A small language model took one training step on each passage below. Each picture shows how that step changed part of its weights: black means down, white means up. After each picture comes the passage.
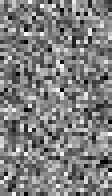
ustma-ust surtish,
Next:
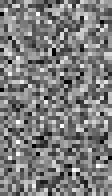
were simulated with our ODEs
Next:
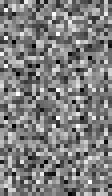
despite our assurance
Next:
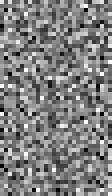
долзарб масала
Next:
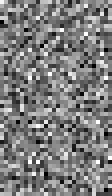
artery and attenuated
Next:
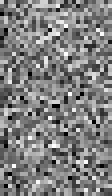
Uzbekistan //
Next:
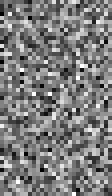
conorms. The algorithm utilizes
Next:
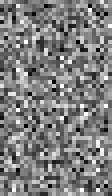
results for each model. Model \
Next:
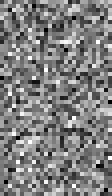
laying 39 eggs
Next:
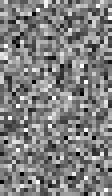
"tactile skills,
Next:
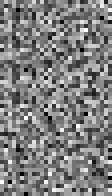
forage production in the coming
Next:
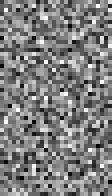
увлекательным. Это
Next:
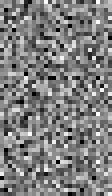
affect basic capabilities or
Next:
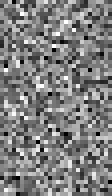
\hline coffe, bean,
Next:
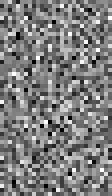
choices for a message
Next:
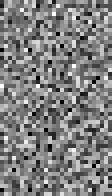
xil manfaatlarining
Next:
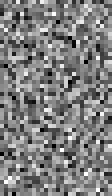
bulk viscous matter,
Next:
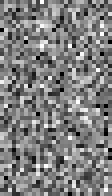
renumitul discurs
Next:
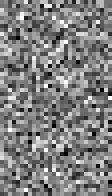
- Use the Documents
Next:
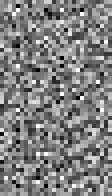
all ethical concern were taken into
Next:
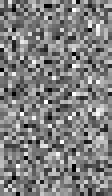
turns out to be correct,
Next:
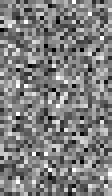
the Tomalla Foundation.
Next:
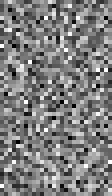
masses and large mixing
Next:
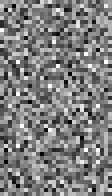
as a query's category
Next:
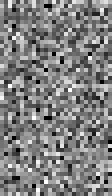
according to gender instead of
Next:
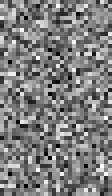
escolar que reconheça
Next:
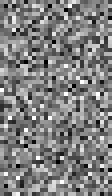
М. Рильського
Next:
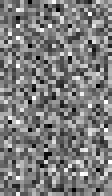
Molecular dynamics Molecular dynamics simulations
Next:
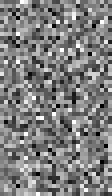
poddanych analizie
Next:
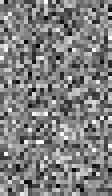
December) The Interpretation of
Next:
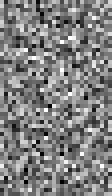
pas de prendre en compte
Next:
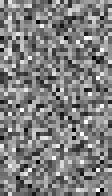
should also be noted that since explicit
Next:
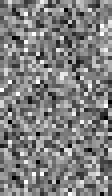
$g'(\lambda) \geq
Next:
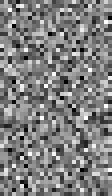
the form of various housing
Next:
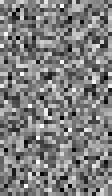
paytda platformani
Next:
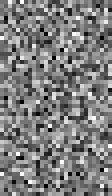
1), we applied a strict
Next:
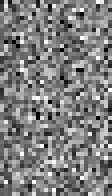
sifatida talqin
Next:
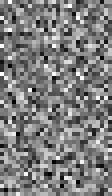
masses considered are in the range
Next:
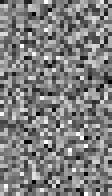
relevant information on provenance and
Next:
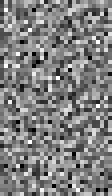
fasilitas dan waktu
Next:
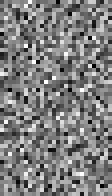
yaʼni “bor
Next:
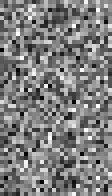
berilgan bahoni
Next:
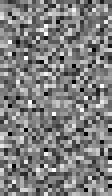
Jovem perde tudo com
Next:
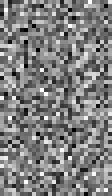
each iteration of the integration
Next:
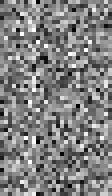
\; . \end{eqnarray}
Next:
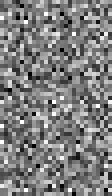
Does literacy mediate the
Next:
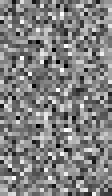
have arbitrary number of
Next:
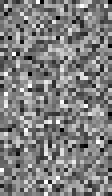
Theory of Magnetism}
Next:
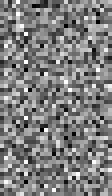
ADAF and SSD
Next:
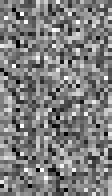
*« Les juges
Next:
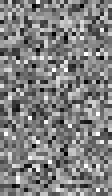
attached to them are clear and
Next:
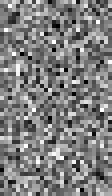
in which \bar{C}_k and
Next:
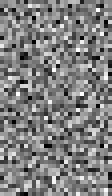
(lower right)) nor in
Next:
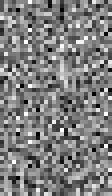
tratamento. Dos
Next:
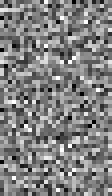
and prevent unnecessary
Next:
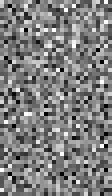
aspek pemberian ruang
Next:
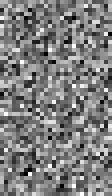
time-domain responses through the
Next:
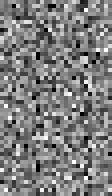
a strong renormalization of the band
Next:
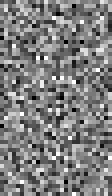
speciesadjectis synonymis,
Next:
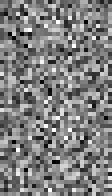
in the parameter set across quantiles
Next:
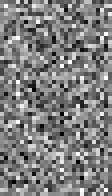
Model The market model calculates
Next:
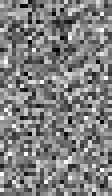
зростання ОМП
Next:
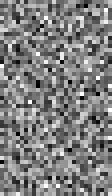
the body, etc.), in
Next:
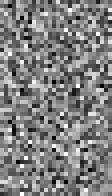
interval. The EZZ
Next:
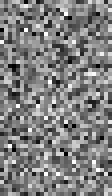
beam-ions per beam
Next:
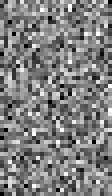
remain constant and therefore no work is
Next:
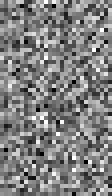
and alcohol extract of the
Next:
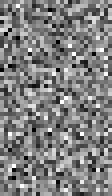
terdapat hubungan yang
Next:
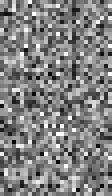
merkezinin 50 km
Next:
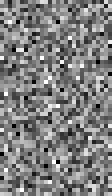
parâmetros funcionais,
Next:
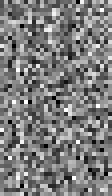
effect of a SECoS in
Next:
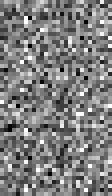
Setup} \noindent We
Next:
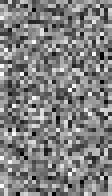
Кубаев А. С.
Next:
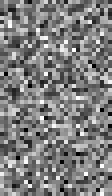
systems. Furthermore, it
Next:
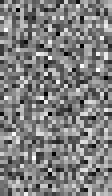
experience with OA publishing.
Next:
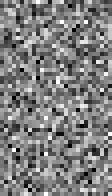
sotto l'egida dei
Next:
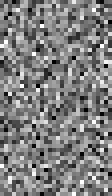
$\text{Re}_c \sim
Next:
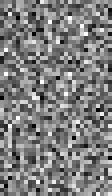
ranks should be uniformly
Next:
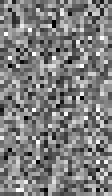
across multiple fog nodes involves
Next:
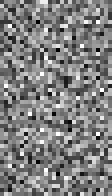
G., Ganiev, S.,
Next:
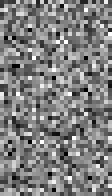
to a dignified death.
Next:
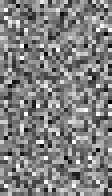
38 pneumology female
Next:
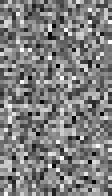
concentration. The advantages of the
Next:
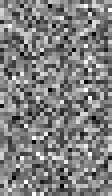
the male patients (15.8%)
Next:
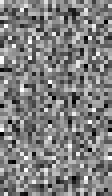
so'zlar mavjud
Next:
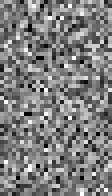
The camels are mostly marketed
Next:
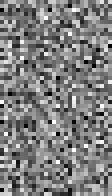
precrisis situation. Here,
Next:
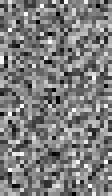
equal to $c_0$ for
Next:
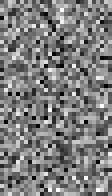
loci (TDH,
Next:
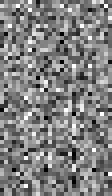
da bu ko'rsatkich
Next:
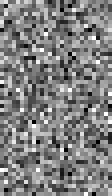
angle type which is a silent
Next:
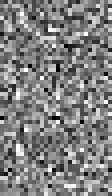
describes the coupling of the new field
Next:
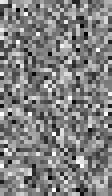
diretta delle verdure,
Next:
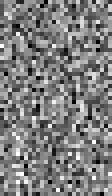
power delivered by VSC
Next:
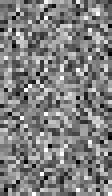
symmetries and equations of
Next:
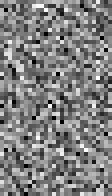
clusters increases rapidly as the
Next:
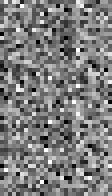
isotropic models are included while
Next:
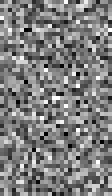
impact on GHRC, as
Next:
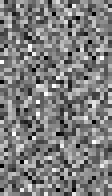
B. prepared the first version
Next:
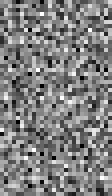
it's impossible to live
